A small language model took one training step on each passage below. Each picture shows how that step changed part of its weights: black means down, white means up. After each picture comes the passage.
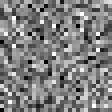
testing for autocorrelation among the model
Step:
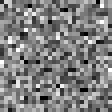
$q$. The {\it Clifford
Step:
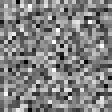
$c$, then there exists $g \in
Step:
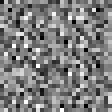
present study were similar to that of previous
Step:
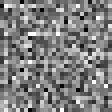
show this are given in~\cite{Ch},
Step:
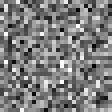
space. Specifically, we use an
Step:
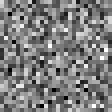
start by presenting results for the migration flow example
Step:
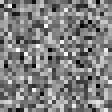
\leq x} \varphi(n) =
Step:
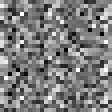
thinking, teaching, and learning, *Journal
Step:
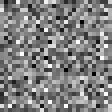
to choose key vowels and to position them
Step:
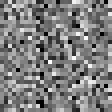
making decision of implementing their institutional repository.
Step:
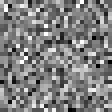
such as the strict exhaust standards for
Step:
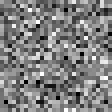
enough information if $\,q\,$ is
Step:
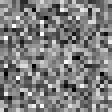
directly conflicted with the classical view that velocity is
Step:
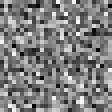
genetic studies of the Bushuev cattle
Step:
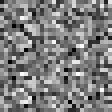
of being perfect. If this can be proven
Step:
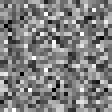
$D_m(G)$ of some
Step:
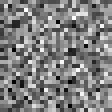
mm and 0.38 mm. The
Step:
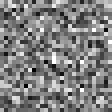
$M$. In a work in preparation,
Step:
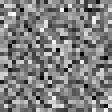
$j(x,t)$ satisfies
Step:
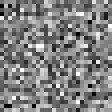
of the Problem in Banach Spaces}}{{\rm
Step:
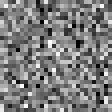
therefore, it can be used for same purposes as
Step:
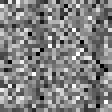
platforms and tools to promote and sell their products
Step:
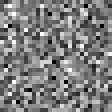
profile of airfoil we cannot use the neighbor
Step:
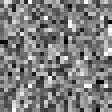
determine the effects of initial volumetric water content
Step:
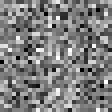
ml) prepared by the method described before,
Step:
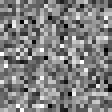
Published monthly Topics
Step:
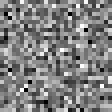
mod $p$\, of the eventual degrees
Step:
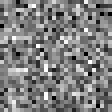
radio pulses and multiharmonic noises
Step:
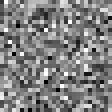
When $p \ne 0$, there are a
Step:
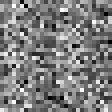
sector have highlighted the effectiveness of innovation management
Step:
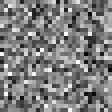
work is performed on computers. Because of the
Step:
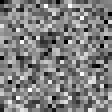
so that the look is not disturbed.
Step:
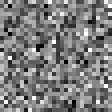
connected. Hoppe et al
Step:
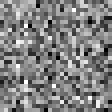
and social knowledge of the Focal Insider
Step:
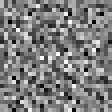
without establishing a process of standardization
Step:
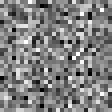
cooperation between health and social service providers.
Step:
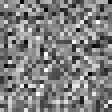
ensuring that digital learning programs are accessible,
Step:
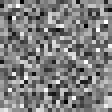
antennas employed, which must meet strict requirements
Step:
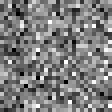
set $\D$ of disjoint orthants as
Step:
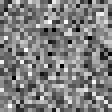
a$ (since $\gamma _{N}$ is
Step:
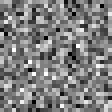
The existence of a Moore graph of degree
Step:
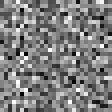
this number will likely increase as our population
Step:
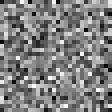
showed that about 24% of the members of
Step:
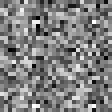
not introduced above). For us it would be important
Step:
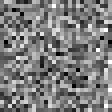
the material used in the brake lining significantly
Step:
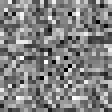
in some numerical and experimental researches for
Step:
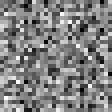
1 & k\alpha & \ldots&
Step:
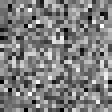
base 10 digits; Calculating formula.
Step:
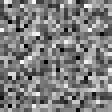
production in recent decades. These changes are associated
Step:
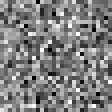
likely than women to have it [1]. In
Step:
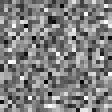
the equation is true when $X=BG$
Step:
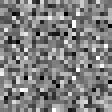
case of lobbying witnessed in
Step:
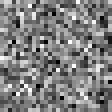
prior research that emphasizes both the importance
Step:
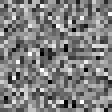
the new lidar technique in a
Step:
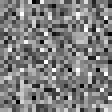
randomly grouped into five groups of
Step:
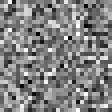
between sports participation and academic performance is weak and
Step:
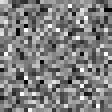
11,372, cutting across the three
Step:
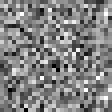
\) and the matrix \(W \in
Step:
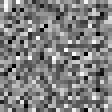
percentages of their counterparts low
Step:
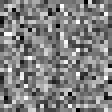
}$% \mathbf{x}$ {\ with the
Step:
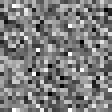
create a fine grain control, however for this
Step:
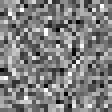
capacity of 46 the lettuce to
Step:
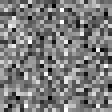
sharing controller and power-sharing controller
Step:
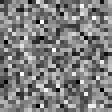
in approximating the log-pdf. These can
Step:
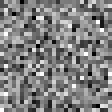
$\cB_3$ operator is also the
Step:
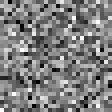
there is a slight advantage in the best solution found
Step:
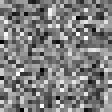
modeling and validation practices. The findings suggest that,
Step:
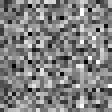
(the inner Minkowski dimension of
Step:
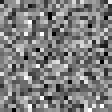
1- SEPARATOR TEST
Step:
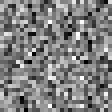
training...] -Elias ET
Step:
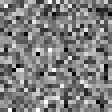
assume that $K_n^{(i)}\sub
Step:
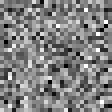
the extremal vertices of $G$ which belong
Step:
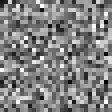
agarose gel and visualized by
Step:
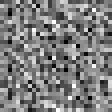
a summary table of the image recognition and
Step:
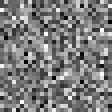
path $p$ jumps down at the
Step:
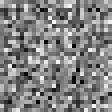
long run, an increase in the minimum wage
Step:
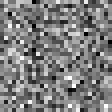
"Inflation Expectations,"
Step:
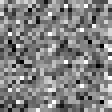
\in \N$ all fully included in the
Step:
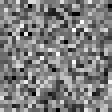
YSZ surface features that provide higher Zener
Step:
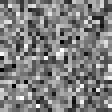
purpose of the brain is prediction and that what
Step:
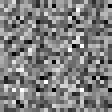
production-enhanced cues for tone
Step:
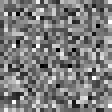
set of elements. A *simplicial
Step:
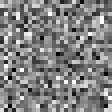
variables with coefficients in $K$, $\s =
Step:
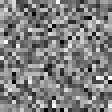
the semigroup generated by empty set is $\{I\}$
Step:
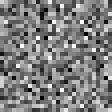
{\bf Proof.} Firstly, observe that if
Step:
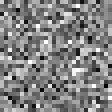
a$ and $\widehat b$. Hence from Lemma
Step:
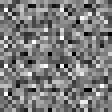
process (late endocardial
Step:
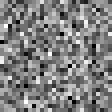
the pattern 321, 1 must precede
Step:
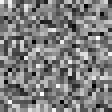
just as ``defined undefinable
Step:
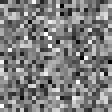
to reduce power train noise, road and
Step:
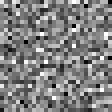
$G$ contains every prime number $p$,
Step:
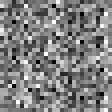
information as neutrosophic sets neutrosophic logic and, especially,
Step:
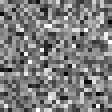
shown, using the reduction $F$, that
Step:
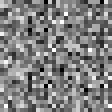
Liu, Y. Fast and accurate
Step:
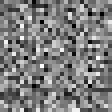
as named entity recognition,
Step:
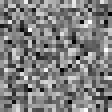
the so called Rotation Theory can be applied
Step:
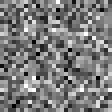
a compact subset of countable character. Let us make
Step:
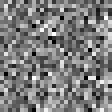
able to follow and apply innovations, identify changing
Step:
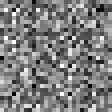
challenging instance of a discrete optimization problem.\\
